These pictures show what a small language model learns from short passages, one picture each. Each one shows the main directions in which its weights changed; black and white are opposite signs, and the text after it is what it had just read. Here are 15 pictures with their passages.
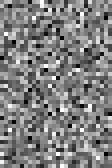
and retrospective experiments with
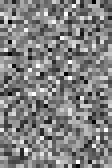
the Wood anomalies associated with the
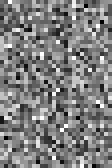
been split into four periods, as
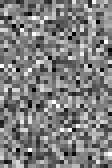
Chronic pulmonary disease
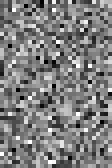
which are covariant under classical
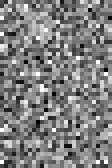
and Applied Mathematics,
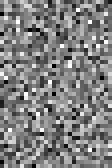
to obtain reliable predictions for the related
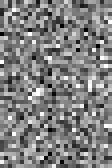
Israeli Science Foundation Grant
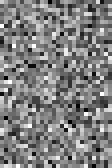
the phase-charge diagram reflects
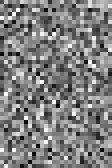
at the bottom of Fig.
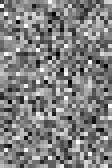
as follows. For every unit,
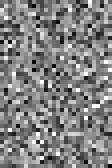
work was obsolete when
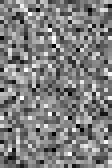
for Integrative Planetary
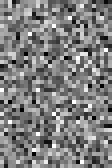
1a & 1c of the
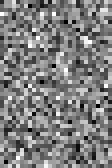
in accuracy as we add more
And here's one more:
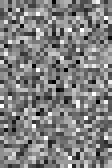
$\eta_l$, thus it
